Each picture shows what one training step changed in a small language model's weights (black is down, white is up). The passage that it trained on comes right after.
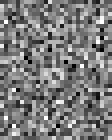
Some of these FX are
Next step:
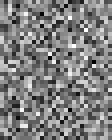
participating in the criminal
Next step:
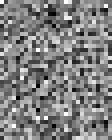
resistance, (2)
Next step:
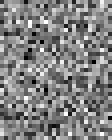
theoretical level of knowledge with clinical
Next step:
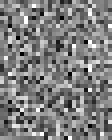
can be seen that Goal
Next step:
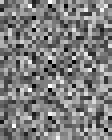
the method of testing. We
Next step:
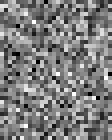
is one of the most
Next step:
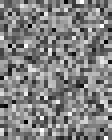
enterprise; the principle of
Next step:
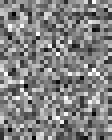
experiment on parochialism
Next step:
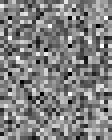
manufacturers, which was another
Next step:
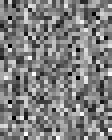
read and approved the final
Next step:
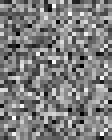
staff to reflect on them.
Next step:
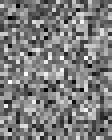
were uploaded to the
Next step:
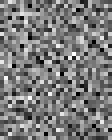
many languages the definite article cannot
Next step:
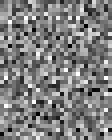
that entails the appearance and
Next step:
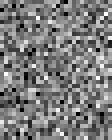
designed by Marshall
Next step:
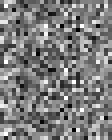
DA SD X 1
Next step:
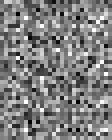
Upper Tribunal
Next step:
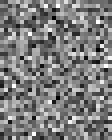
Norway. This algorithm was
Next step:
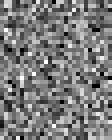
the Chuvash
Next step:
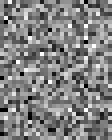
uniquely examines India's
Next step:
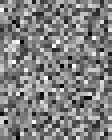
for a variety of system effectiveness
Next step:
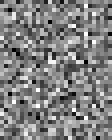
significantly low achievers ($p
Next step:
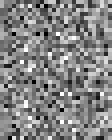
similar organizations in other countries
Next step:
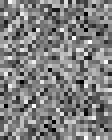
a convenient manner. Bar
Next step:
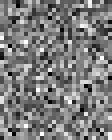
agreed to the published version of
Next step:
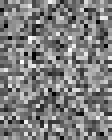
educational outcomes. The absence of
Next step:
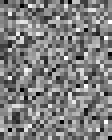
Visitations with the help
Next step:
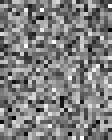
many kinds' parameters
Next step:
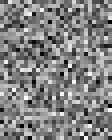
previously known only from a single
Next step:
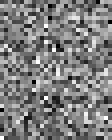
space on Cyl's
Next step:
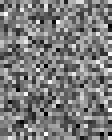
related to the chemical structure.
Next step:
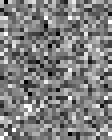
Trump's rally speech
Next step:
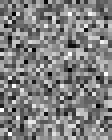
best referential books on
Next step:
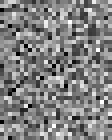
direct measurements. But for larger
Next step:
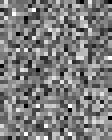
Analysis, MS checking
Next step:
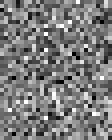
6, Czech
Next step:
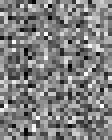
procedure. Figure 3:
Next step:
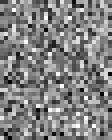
is among the most common causes
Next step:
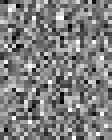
under the COVID-19 and
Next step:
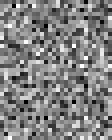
308) of mixed sex
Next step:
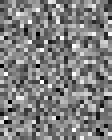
while mild or no activity
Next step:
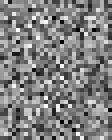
in the cathode zone
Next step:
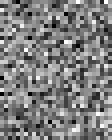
connected to incoming packet
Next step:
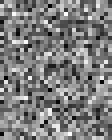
method, real-time experiments
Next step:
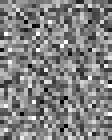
synthesis and selective protein
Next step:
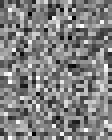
be correlated from 17-32
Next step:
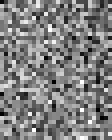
and physicochemical properties of
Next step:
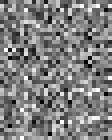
that is perpendicular
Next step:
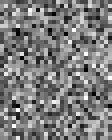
Journal of Advanced Research
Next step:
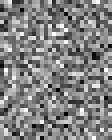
products from primary proteolysis
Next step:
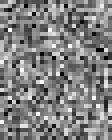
most insignificant part of the
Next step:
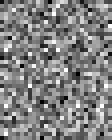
uptake and CH₄ release obtained
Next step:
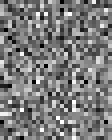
considered in relation to each
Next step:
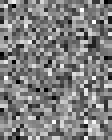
the significant age groups for
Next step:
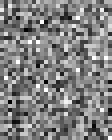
reducing the burden of the
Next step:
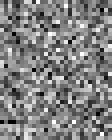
of the interband transitions
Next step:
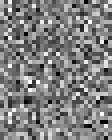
Cite this article:
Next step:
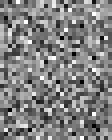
in the hands of one
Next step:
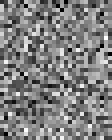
user with a clear way to
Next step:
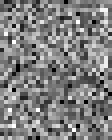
injection protocol (Figure 3)
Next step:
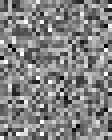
promoted the growth of human
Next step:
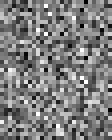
be calculated using the equ
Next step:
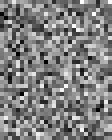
banners for marketing
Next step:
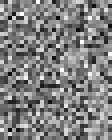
their contribution to the public
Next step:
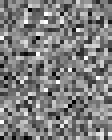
pottery found at
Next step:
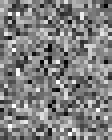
**two major
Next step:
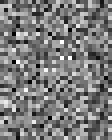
for these dispersions).
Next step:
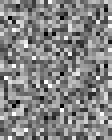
list of trusted entities
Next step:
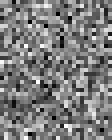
are set to revolutionise
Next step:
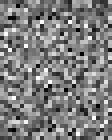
caused to the victim
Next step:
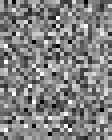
carbonate from methanol and
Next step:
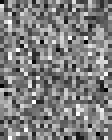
and subjective consumer perception.
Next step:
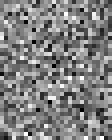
of expiratory muscle strength
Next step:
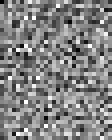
detect and classify potential communication
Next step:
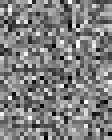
Acronym Approach
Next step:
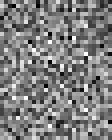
was used for respondents.
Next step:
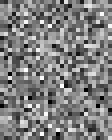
metals in the Earth's
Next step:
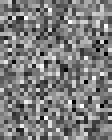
not even taken the initial steps
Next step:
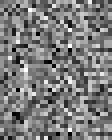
Area. Private sector
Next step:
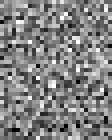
quickly identify projects of relevance to
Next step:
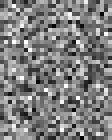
deterministic methods although the
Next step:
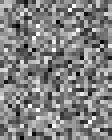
one oval. - Yes
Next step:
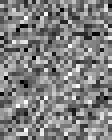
that reason, the identical
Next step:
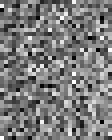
higher wages to them,
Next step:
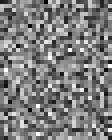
are among the effective factors.
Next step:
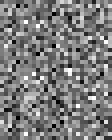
to cope with the problem
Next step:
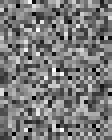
of the Greater
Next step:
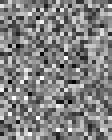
their works in the description of
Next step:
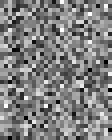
a the same graph from
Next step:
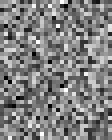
respective maternal blood plasma
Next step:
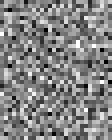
real point related to India in
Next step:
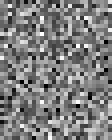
hemorrhagic or
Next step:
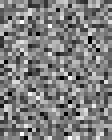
universities, research institutes,
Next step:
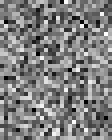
The agent of destiny
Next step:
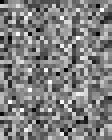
it becomes even more challenging in
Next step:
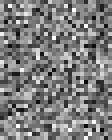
to allow more flexible use of
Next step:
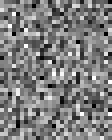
residual network (FCRN)
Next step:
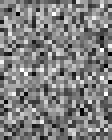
excluded from the energy strategies mentioned
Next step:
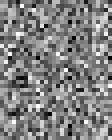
function $N(P)$
